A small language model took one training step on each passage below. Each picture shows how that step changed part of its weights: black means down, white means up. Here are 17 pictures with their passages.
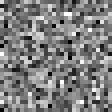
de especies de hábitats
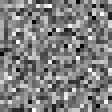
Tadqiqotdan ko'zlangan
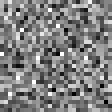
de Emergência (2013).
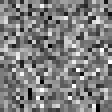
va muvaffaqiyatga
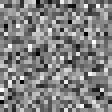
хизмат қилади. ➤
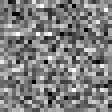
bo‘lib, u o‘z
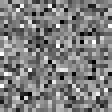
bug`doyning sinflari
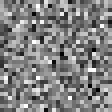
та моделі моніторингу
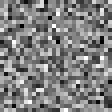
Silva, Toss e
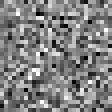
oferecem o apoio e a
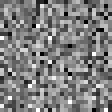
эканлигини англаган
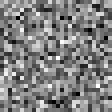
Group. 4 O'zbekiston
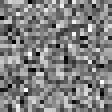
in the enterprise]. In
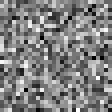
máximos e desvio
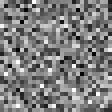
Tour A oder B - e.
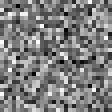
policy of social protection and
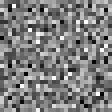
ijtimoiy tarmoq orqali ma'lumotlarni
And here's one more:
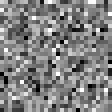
Также в обсуждении
